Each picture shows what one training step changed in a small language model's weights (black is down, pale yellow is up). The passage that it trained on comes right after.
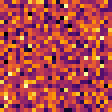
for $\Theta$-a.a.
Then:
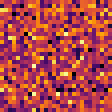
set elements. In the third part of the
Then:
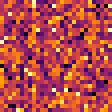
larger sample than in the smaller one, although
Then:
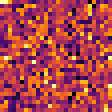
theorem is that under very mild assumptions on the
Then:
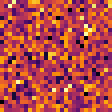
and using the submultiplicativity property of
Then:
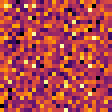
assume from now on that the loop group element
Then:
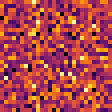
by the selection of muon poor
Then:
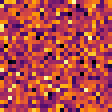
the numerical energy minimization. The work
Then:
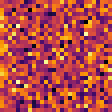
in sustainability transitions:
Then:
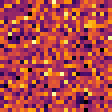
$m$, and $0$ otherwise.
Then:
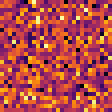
or personal relationships that could have
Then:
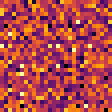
funding agencies have started to take
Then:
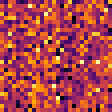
then for the Riesz operator, there exists
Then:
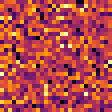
thick H{\sc i}). The prediction is
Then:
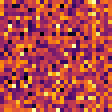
and signs of $\delta_i$
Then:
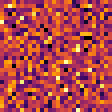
indecomposable bimodules that
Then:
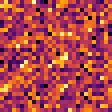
should expect independence of the
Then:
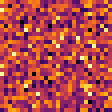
be regarded as a cell size related time
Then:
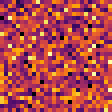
\interleave \big] $$ and taking
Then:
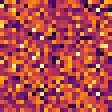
the other hand, the effective-theory approaches
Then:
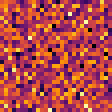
external pressure varying the distance between
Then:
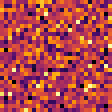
(see e.g. Cor. 1
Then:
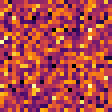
from \eqref{e:rhoexp}, we
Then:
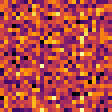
controllers is only based on the
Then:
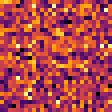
of sums of independent symmetric random variables a lower
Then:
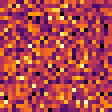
we check whether the cumulative sum
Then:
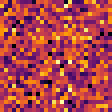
\ref{forcing} (vi) and
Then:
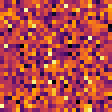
have necessary the condition $ \partial \bar
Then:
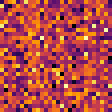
the framework of multiscale kinetic equations, systems
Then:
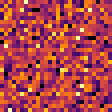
reconstructed \ptmiss or if a
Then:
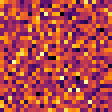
of each category in increasing eMBB loss
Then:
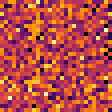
in the mean-field case. The error could
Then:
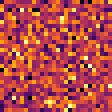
while Galmr stream 2 only for
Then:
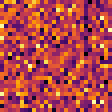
the laws of continuous time random walk
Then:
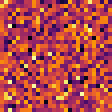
``smooth accretion models'' where halo
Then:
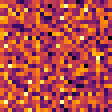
all layers — even narrow
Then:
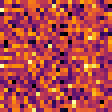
K H, Hayes W,
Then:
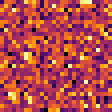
plot comparing the estimated length of speaker
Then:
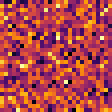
only if a connectivity exists between nodes i
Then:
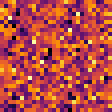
cohomology modules are vanishing,
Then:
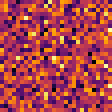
curvature during storage in coils. By
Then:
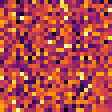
To see this, it is enough to show that
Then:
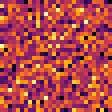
every nonnegative integer can be uniquely
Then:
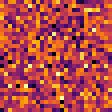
serve as effective forensic
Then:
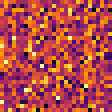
paper studies the increasing left-to-right
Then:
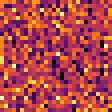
of the fluorescence.}
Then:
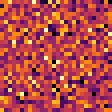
amplitude approaches the asymptotic value $\chi =
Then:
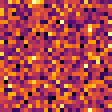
than the pool. Further figures
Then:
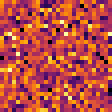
of all observations), the deconvolved
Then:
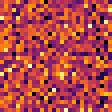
Observatory above 75
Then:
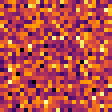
in the presence of potential term are given by
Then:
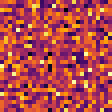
critical point (QCP), which is
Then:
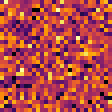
Section \ref{sec:algorithm} for our
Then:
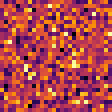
satisfy $\xi_T\leq -M$.
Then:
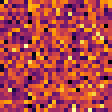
to tuning. We find that for
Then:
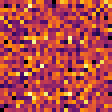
estimates for the wave equation with a potential remain open
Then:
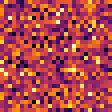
inequality, we have \begin{align*}
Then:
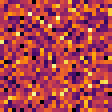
\nu_\mu)$ from the produced
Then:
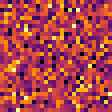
latter has a large magnetic moment that should ensure
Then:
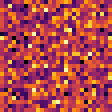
$Z$ from values of $Z$ for
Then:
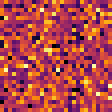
of crystalline membranes}, J.
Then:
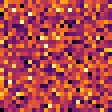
Key words or phrases:
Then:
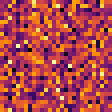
it is a more general ansatz than
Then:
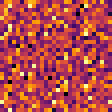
also abuse the notation frequently by saying
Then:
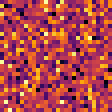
to find a suitable nonce to complete the
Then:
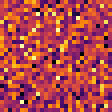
along the subspace perpendicular to
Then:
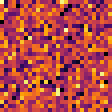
limit beth number or the GCH
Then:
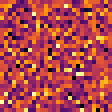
belonging to this set is a valid
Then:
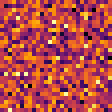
of $13\sigma$, as shown in the
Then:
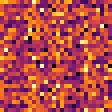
of the resonant position in the non-linear
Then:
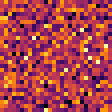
clip]{} \caption{Probability
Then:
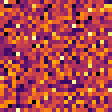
one has: \begin{align*}
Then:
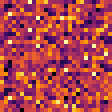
\ \ \includegraphics[width=8cm]{}
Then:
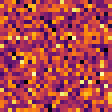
cut for a complex variable $z$. For
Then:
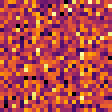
galaxy. The second function describes the evolution of
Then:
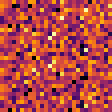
function of temperature under as-grown
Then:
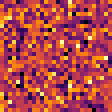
$\lambda \rightarrow 0$, we obtain
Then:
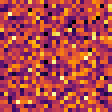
\cdots \ratmap X_r$
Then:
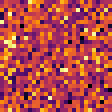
disc. \texttt{FBr0}
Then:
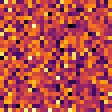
the following theorem. \begin{theorem} For
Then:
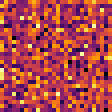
clearly, with every explicit method. As a
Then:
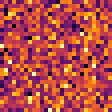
the space of nonnegative $d \times
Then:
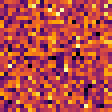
in full generality, since our result require
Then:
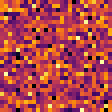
message m it has to cache that
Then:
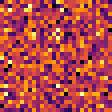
first interaction term describe a squeezed state Hamiltonian
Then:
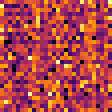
to the electrodes' collective effect
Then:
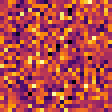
electron and hole Fermi surfaces
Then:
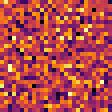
estimation* The 3D reconstruction approach was
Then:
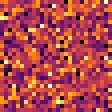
x \cdot \D y - y \cdot
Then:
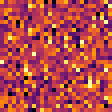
speed. In addition, the screw motion
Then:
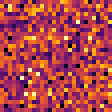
Sasakian manifolds.
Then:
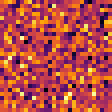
function of $V_{2}$ at
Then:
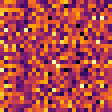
time domain: \begin{small}
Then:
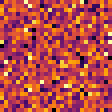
amoeba within the strip
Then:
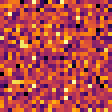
general more efficient than other resultant-based methods
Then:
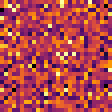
uncertainties will be formatted as
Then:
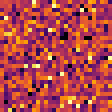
knows the (instantaneous)
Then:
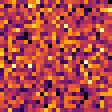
in the VLBI image.
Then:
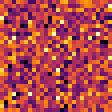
LSTM units, batch
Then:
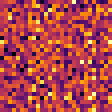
denoted by $Z_{k,n}$, is
